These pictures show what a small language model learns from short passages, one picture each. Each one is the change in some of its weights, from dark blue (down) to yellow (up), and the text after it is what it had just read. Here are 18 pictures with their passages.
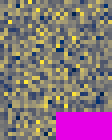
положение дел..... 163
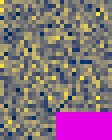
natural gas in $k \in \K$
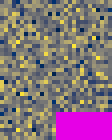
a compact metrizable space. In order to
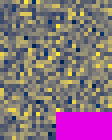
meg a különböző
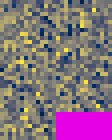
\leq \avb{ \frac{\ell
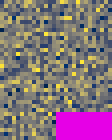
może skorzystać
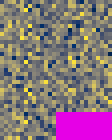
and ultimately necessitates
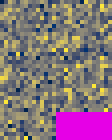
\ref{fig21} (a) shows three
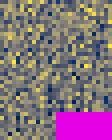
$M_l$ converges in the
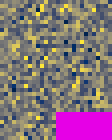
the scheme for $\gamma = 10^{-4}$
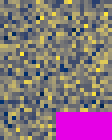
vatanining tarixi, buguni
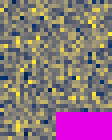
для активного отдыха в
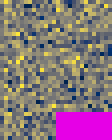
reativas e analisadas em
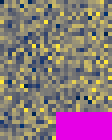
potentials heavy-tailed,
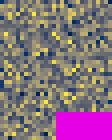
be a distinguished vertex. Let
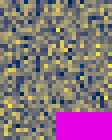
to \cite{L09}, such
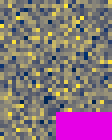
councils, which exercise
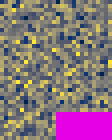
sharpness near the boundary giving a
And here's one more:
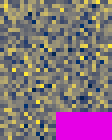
be the average of the auxiliary
